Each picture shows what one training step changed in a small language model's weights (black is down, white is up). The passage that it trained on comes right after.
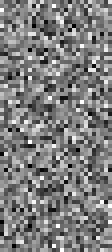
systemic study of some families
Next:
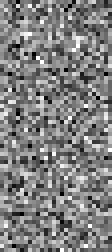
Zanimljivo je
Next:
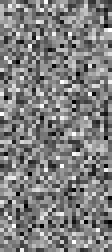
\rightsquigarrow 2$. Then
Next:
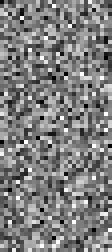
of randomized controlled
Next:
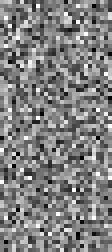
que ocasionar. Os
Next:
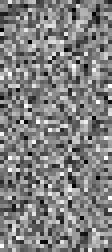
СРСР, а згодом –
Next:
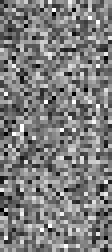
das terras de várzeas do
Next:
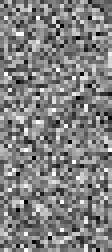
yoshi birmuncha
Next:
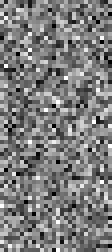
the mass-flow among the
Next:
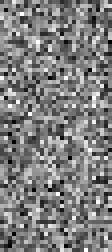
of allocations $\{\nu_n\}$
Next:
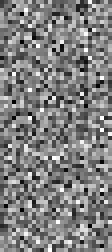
to'g'ri tushunish.
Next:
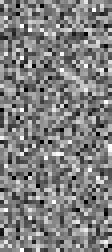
columns of rates -- the first for
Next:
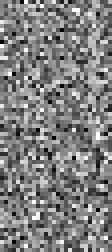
desenvolvimiento de sus
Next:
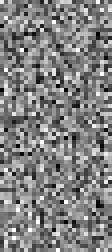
notation in the following, define $x = [
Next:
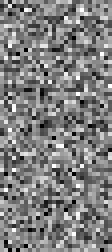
$(X,Y)$ has the BAP
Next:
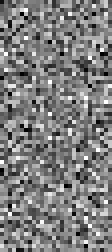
to‘g‘ri baholay
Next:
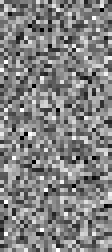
mass $8\pi$ such that
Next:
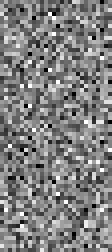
$\widehat{f},$ of $f$ is
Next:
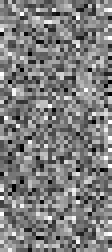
in (\ref{eqWeps}) is
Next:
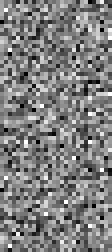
sobrenome o sobrenome
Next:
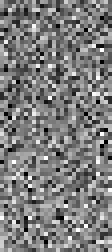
it is difficult to solve the equation
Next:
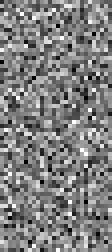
глагольного значения
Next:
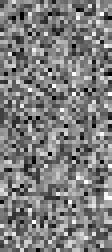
\ref{lembed-corol} given
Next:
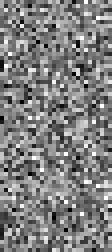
that~\eqref{eq3} is also satisfied
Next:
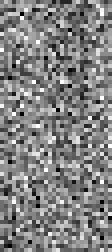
Kabupaten Kolaka,”
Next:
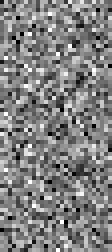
Кадота navida
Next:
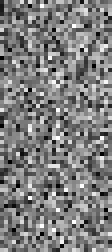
that for the case of diffeomorphisms.
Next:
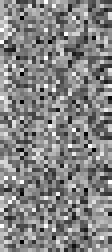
= \delta, \ \delta \in
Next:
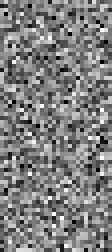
If we compare the asymptotic
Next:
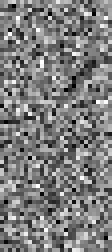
$O(\log ^6x)$ sums of
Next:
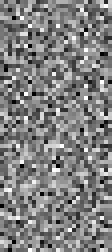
$\Gamma$ taken to be a circle
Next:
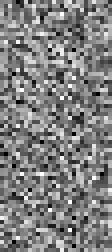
Y: Pensamiento creativo
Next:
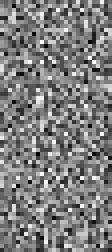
on a too big cartesian
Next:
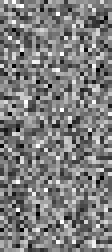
de fora de uma área de
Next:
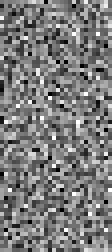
assume throughout the proof that
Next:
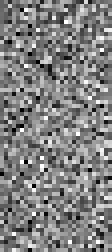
to $l\cap B$ has a form
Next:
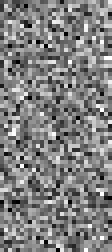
\begin{proof} As shown in
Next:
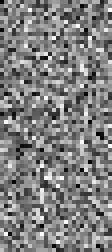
geografik va madaniy
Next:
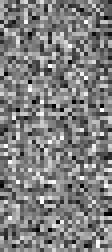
& O'ljayevna, O.
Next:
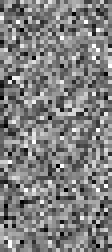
from these elementary vertices,
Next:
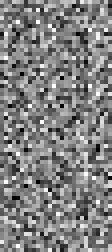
take the maximal value of
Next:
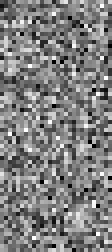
axloqiy tarbiyalash
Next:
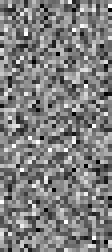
$e^{-t}$. This is an example of
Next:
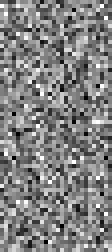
у тютюнових
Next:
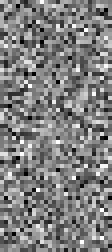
of the $\phi_i$'s are
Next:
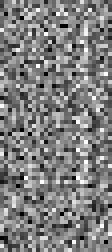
constant velocity, and ii) the
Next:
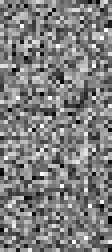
their Teichm\"uller
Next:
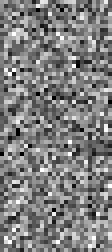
davada uygulanacak
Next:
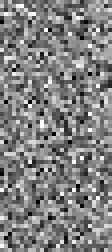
Es tracta d'una proposta
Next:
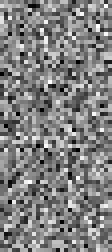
this is hard to do. %when
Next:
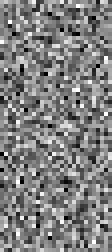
de mano de obra femenina -
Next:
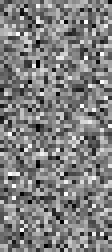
metric from ${\mathbb H}^3$ to a
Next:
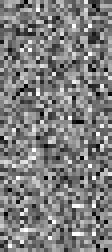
construction of time- global solutions
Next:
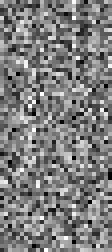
fan, oli, jam operasi,
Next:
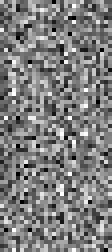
COPPER ROD 28
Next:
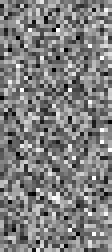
core of the present paper.
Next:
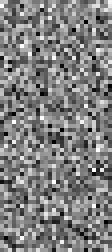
neologizmlar tarjimasida
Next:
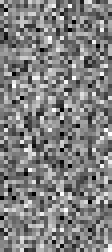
Bulletin of Social Sciences*,
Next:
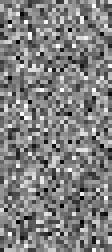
Legislativo federal,
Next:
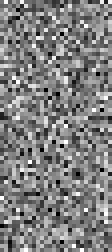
over Time with Online Projected
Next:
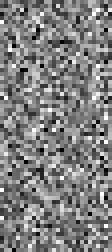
reproductor femenino*.
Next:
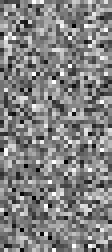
we can see that $b\in B$, which
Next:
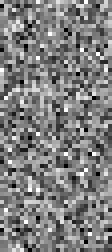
divides $v$ and $w$. So
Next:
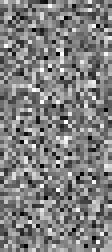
digestivo. Después del
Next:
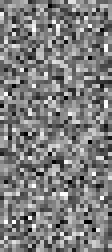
S$. We shall often identify
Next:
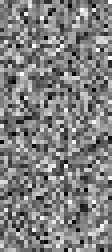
состав: цели,
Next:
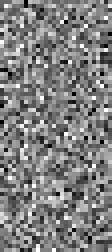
set of primes $P$ such that
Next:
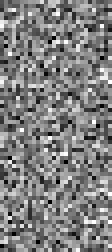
a principle for the orientation of
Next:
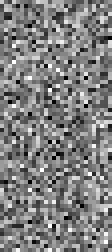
as $\xi \to 0$. This proves
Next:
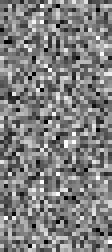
externos ou internos, como
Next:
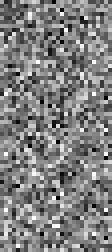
Fermat problem for two positive and one
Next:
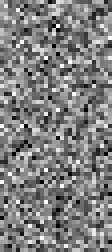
in\ } \langle \Phi_k \rightarrow
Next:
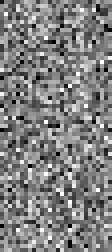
– М.: Изд-во
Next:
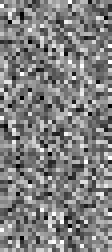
SMS malware, -
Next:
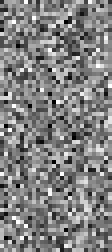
та інформуванні про
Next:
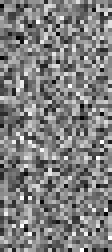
drawing of the graphs of the functions
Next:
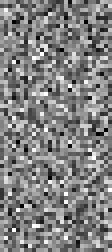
we would never have exact
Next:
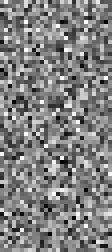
$A$ is a form. Take a
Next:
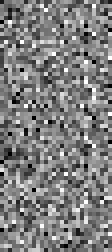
тема в учебном
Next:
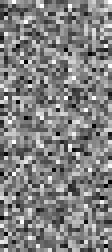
\textit{Proof of Theorem 1.} We
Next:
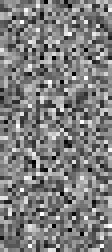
bandwidth to cache size.
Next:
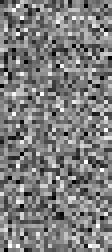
en Bedrijfseconomie*,
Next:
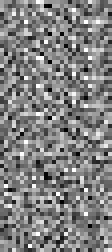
estabilizadora do direito.
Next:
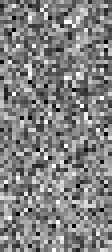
have that $R(u_i)$ is
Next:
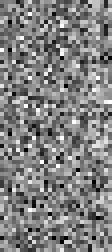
parcela dos respondentes, 4%
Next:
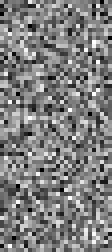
study of subelliptic equations
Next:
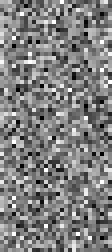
\begin{equation*} \p_s
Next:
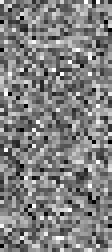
recomienda también su
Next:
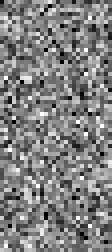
etish chora-tadbirlari
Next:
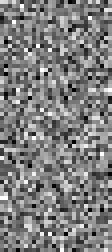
O ensaio de dureza pode
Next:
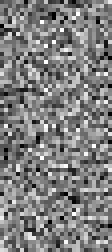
derivation of our estimates, we give
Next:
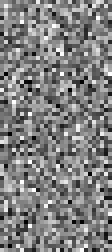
of RO. \subsection{Motivating
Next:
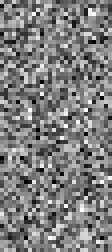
term function $\alpha_j^\A$ is
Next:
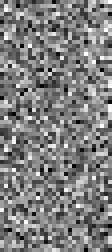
\end{center} \begin{center}
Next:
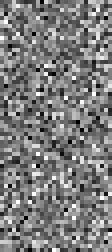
frequent hypercyclicity of
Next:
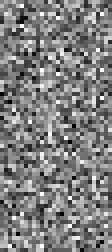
não existia, já
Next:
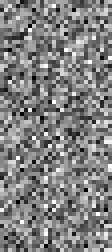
of $\pi :X_n \to
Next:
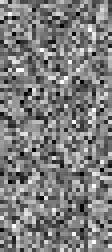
dat de overeenkomst
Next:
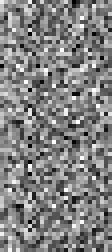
यह जनपद
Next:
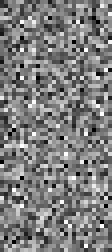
es decir que éstos realizan
